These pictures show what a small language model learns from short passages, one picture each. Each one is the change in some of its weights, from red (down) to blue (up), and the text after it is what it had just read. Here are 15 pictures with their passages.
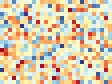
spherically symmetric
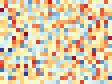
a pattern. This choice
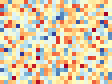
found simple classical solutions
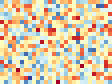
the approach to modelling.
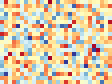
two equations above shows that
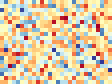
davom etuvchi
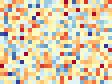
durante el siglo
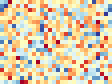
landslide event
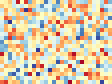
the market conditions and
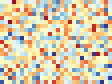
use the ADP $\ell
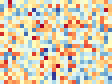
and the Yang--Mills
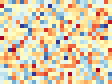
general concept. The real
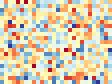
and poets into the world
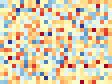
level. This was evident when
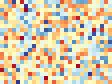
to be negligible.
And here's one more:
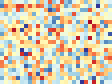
$x_i$, and then use
